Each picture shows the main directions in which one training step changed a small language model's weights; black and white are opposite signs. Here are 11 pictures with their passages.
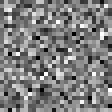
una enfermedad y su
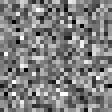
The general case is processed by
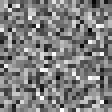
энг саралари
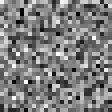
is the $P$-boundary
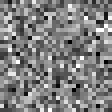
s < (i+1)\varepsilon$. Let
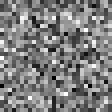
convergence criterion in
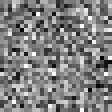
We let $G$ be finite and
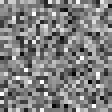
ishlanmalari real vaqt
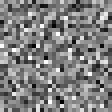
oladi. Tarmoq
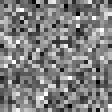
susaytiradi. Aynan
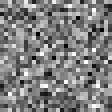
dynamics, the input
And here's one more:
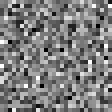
Второй и третий
